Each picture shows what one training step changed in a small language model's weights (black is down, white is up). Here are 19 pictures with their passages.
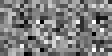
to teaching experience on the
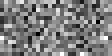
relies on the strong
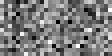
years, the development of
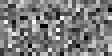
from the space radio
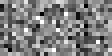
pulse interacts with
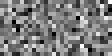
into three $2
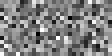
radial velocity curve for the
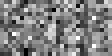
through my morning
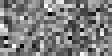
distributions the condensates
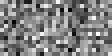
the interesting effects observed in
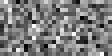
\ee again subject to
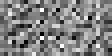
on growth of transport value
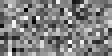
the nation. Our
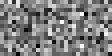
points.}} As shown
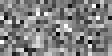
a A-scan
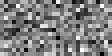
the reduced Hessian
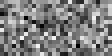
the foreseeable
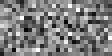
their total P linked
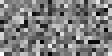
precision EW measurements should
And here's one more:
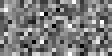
The designation of questions
